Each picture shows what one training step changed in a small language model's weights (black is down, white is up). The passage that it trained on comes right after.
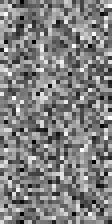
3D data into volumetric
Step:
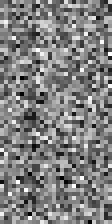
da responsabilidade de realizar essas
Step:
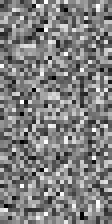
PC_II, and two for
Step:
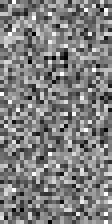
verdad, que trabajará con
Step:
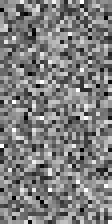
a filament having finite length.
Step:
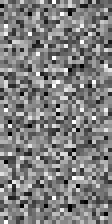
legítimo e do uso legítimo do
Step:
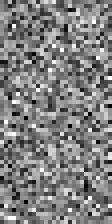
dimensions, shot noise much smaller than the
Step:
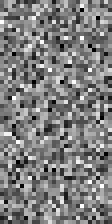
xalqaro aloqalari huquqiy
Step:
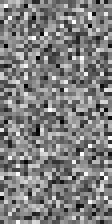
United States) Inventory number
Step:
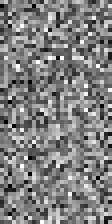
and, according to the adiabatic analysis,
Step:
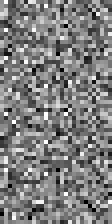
and we did not plot this point. }
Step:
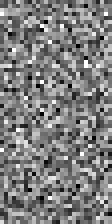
Intelligence (AI)
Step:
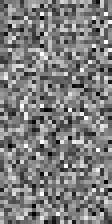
and generate a radio map of signal power using
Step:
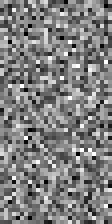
both designs remains below 0.2\% of
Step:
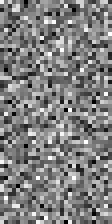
the error is to optimize the resource
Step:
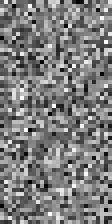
from the same aperture in the
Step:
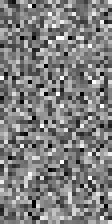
o'ziga xos ichki
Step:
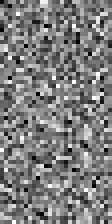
event-related requests and the diversity
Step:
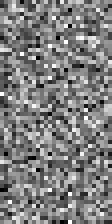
the case of (a) the simultaneous and
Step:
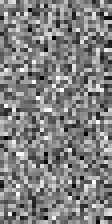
tournés en 16mm et
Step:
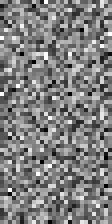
scan, with the horizontal projections
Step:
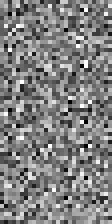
b. 4. Bozorboev
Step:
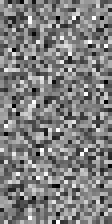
mogu biti usmerene na
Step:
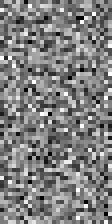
oscillatory in nature (cf.
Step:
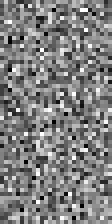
stringent for small $\beta_e$.
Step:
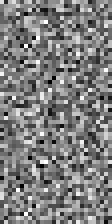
Full accounting of relativistic effects for
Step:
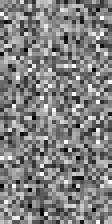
en cuatro apartados. El
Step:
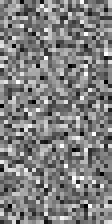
magnetic field change of 1.1 T. In
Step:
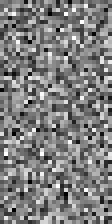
of an enterprise in which it
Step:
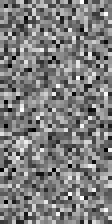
the SHV map has been made using
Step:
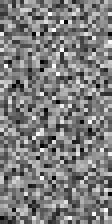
multiple binomial sum% \footnote{ All multiple
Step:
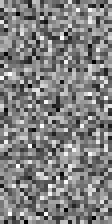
by several people. Li {\it et
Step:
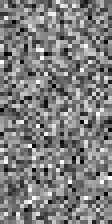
linear system $Ax = b$ has
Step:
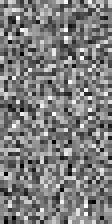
muammoli hududni aniqlash va
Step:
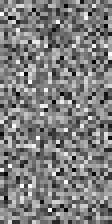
proteção dos direitos desse grupo,
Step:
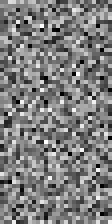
etish darajasidir. Shu bois,
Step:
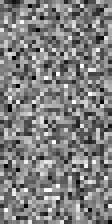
творческого кризиса не
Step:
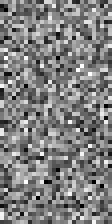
precipitates, indicating the possibility that
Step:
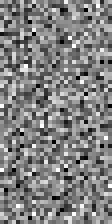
l’IFS, sont utilisés
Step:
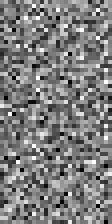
the Higgs in the bulk while satisfying proton
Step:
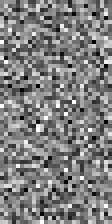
Integração e Coprodução
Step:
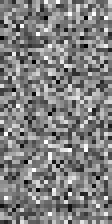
crops of the Institute with high
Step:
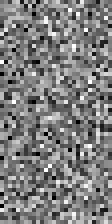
hardware or kernel components. Last
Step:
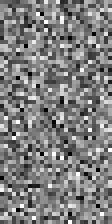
values of effective masses the X$^+$ and
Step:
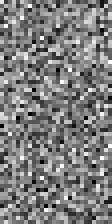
neoliberal*, São Paulo,
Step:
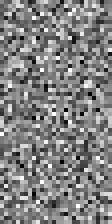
\ref{sec:tidal}. It
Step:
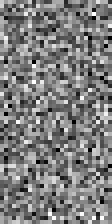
asosiy mexanizmi termik
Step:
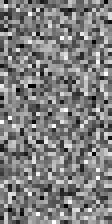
tarkibiy qismlarini rivojlantirish,
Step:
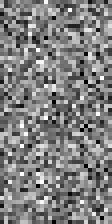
окраски гистологических
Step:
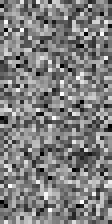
portales, buscadores,
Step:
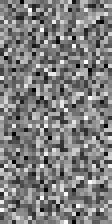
{Chen}},\ }\href {\doibase
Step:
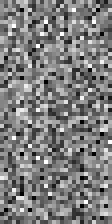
bilan uzviy bog'liqlikda asoslab
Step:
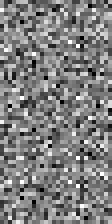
siglas en inglés) y en
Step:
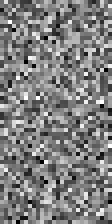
and the initial cracks become pores of
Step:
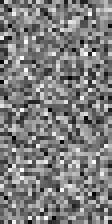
the pulsed mode (110 ps pulse
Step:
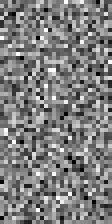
1$ for any $j$ and
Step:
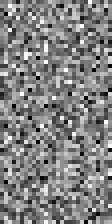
туристской деятельности и одним
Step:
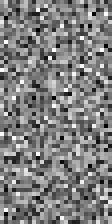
In welcher Dimension der Integration
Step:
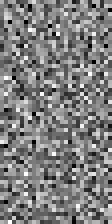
Em estudos futuros, os
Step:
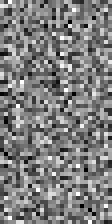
also played an important role in the development of
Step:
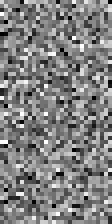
Porém, entre a versão 1.1
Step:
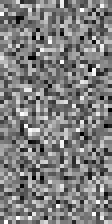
va zamonaviy tibbiy xizmat bilan
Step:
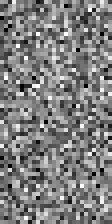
oladigan darajada kinolar, hamda
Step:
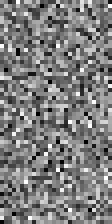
the operator $\bar E_{-1}$ is given
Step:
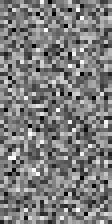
vorticity modulus at two points in
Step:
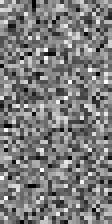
data into electrical output pulses which drive
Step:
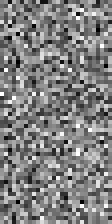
22. Tangrikulov
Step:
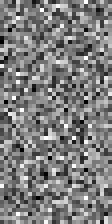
(28 %), Formicidae
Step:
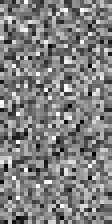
boshlang'ich bosqichida
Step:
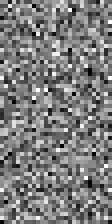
and \pPb data do not show any
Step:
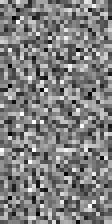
cei trei ani cât a
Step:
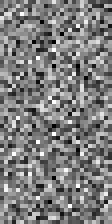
Cotencher présentent des
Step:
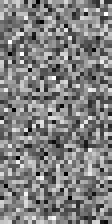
forme: chestionarul și
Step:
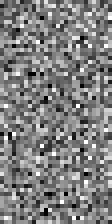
evaluated at redshift $z=0$
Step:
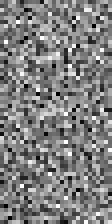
a semi-online algorithm receives
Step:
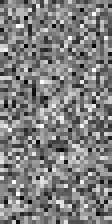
3D shape and enhance the generating
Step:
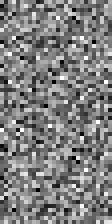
en la aplicación que, como correspondencia,
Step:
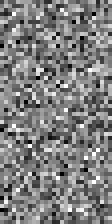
[6] Shilnikov LP.
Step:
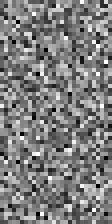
bu sport turi belgilangan
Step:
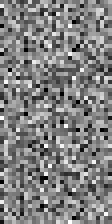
боғлиқ бўлган бошқа
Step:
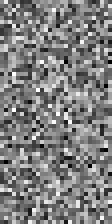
and the rendering time for each. Table
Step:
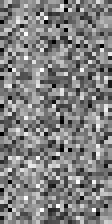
ЖИВОТНЫХ И
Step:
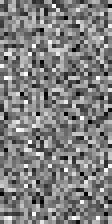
финансовых ресурсов,
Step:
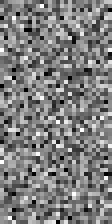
\gls{imu} readings. As
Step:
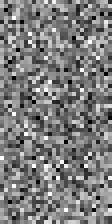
проблемы современности : матер.
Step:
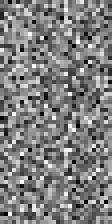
Medicinski fakultet,
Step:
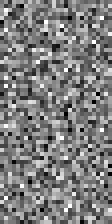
perception but their ensembles which we
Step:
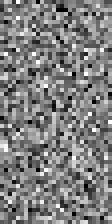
noise; rather, it indicates that moderate noise
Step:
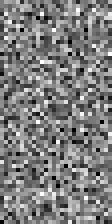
these skills in a world where information
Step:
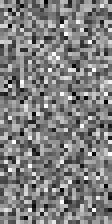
tugatish va o'quvchilarni bir
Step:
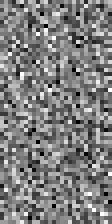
to 5.54~kpc. Since the
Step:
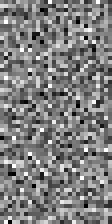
quasars exhibit strong radio emission
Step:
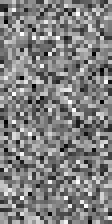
nutritional status, personalized
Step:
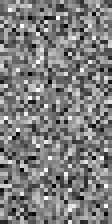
sections which correspond to mixtures of the two phases
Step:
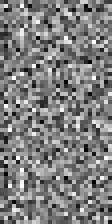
permeability main axes (green)
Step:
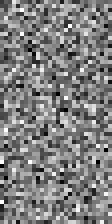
MLP is finite and limited, and thus a
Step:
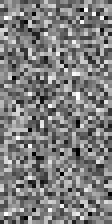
in groote gemeenten wordt
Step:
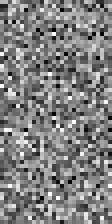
du retard, sa mise sous
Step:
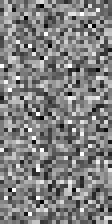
2024 Acronyms CAP Common
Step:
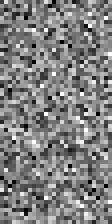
wavelength range, and the resulting maps are
